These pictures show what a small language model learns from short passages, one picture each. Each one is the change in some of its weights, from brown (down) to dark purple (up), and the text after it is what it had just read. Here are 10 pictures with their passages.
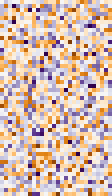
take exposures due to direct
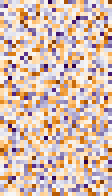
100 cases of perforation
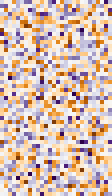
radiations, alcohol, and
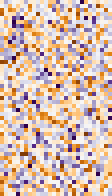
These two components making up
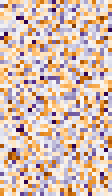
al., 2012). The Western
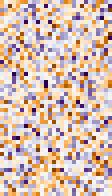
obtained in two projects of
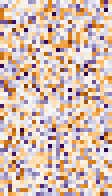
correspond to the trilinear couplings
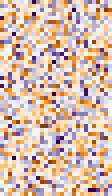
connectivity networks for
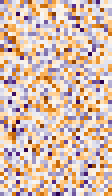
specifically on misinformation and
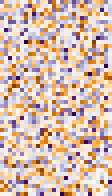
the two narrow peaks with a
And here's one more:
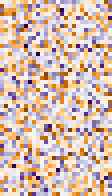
by several parallel
